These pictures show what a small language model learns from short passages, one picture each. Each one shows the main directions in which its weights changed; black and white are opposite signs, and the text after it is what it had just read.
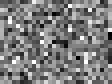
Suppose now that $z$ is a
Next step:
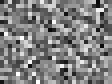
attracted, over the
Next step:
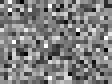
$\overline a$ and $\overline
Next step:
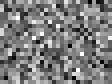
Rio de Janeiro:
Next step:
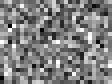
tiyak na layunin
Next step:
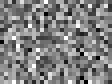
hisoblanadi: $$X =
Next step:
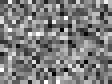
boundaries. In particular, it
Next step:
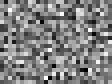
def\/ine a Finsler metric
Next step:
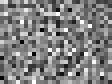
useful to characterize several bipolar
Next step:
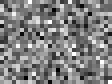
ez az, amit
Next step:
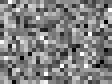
f_s ,$$ where
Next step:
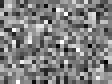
soni So'z soni 1
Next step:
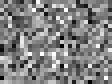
de F\1sica
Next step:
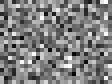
use the theory of the toric manifolds
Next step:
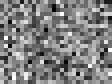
fast-slow system. In Section
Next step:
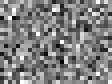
geometrically finite subgroups $H$ of
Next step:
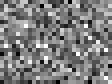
університет, ул.
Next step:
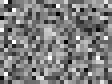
does not necessarily highlight a strong
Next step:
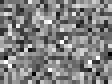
is obtained from ILO (2018).
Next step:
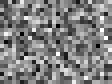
Moreover, deviating from the
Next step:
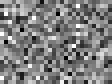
$k$ edges of colour 1
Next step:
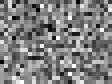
and $\eta$ which are interesting.
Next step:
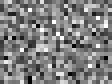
(defined by Definition 4.1)
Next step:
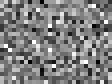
the algorithm. For each digit we
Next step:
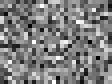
occupation of two states,
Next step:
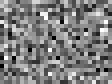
a alfabetização é
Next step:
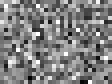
turadi. Umuman
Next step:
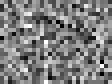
50%, respectivamente,
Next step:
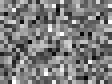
pour toute (par exemple
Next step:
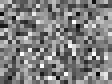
электрон тижорат
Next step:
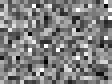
наслаждается и
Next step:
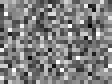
matrix eigen-algorithm for computing the field
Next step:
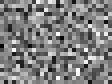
Similarities and
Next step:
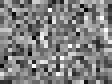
\dots ... \supset
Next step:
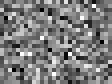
- Cardillo,
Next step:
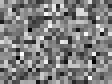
analyser en profondeur
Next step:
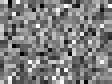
where \ $\PP_{\mathbf
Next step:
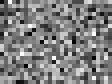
that $0 \leq t^i
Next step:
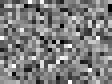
the processors are the vertices and the
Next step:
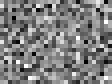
необходимости разработки
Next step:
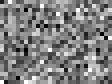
aside. As far as we could
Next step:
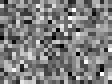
corresponding words of length $p$
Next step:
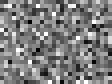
ifodalaydi ularni
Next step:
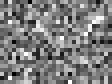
si Sfânt bd.,
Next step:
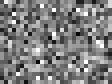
uning ishini buzilishi
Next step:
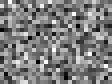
to prove theorem 1.15, we
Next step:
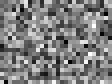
la muerte del insecto
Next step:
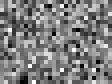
західних областях
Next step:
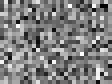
да дәлелдей
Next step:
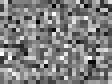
coefficient bound estimates for the functions belonging
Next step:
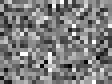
iqtisodiyot fanlari doktori (DSc),
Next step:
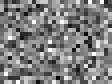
Hari Krishan
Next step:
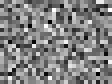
x_2) \gamma
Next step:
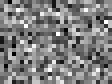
ko'ra quyidagi
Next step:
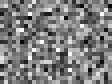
leves a Francóhoz
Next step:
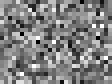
\end{equation} Thus if we
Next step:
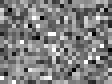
după efectele produse
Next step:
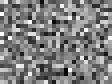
now prove the main result in this
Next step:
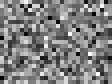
do enfermeiro acerca
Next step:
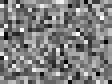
a semiaxis and without loss
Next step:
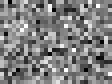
факторов. Основными
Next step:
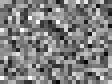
as creches deveriam se
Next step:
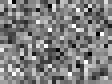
педагогічні та
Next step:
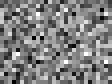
obligations communes aux contrats
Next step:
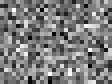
$b _{ij}$ satisfy
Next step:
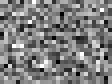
small $s>0$ satisfying
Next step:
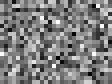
only if each stabilizes a direct sum
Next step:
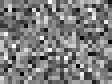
речи высокого уровня,
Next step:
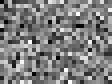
of $n$, and it remains to
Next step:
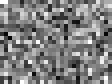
a \emph{folding of
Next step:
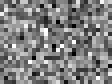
услубий журнал.
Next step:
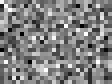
buku, jurnal, dan
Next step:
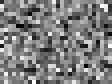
7. Абу Али
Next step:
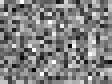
Especially underdeveloped are
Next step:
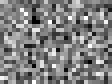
pré-industriais. Para
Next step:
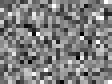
“Conozca de
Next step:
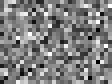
Gau{\ss} curvature.
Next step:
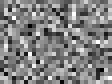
Inserción: Revisión
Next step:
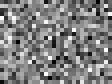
In any case, we obtain a
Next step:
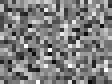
Rasulovich Transport
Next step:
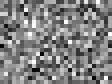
the horizontal bundle is $$
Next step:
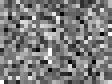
radius $\rho$ should be chosen large
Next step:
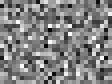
to be lower and upper consistent.
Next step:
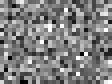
forces $\mu_0$ to
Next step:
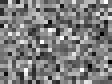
for each $s \in S$,
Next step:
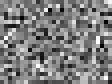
principle for the subsolution
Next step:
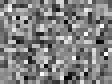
bağlamda ve hangi
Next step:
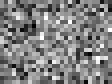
и, в частности,
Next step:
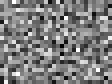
only in the forward direction
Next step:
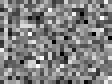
credibilidade das informações
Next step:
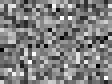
доктор педагогических
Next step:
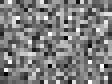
arbitrarily, the orientation matrix
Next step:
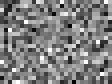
takliflarni bayon
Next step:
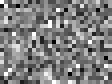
in this problem, and for
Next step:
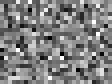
MARXISTA DE LA
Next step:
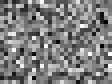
the set of its positive points, and
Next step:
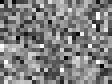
of the radius $R$. It can
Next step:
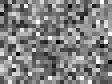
sabiduría serena,
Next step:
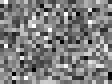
solvers to solve linear algebra problems.
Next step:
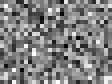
mostrare che proprio
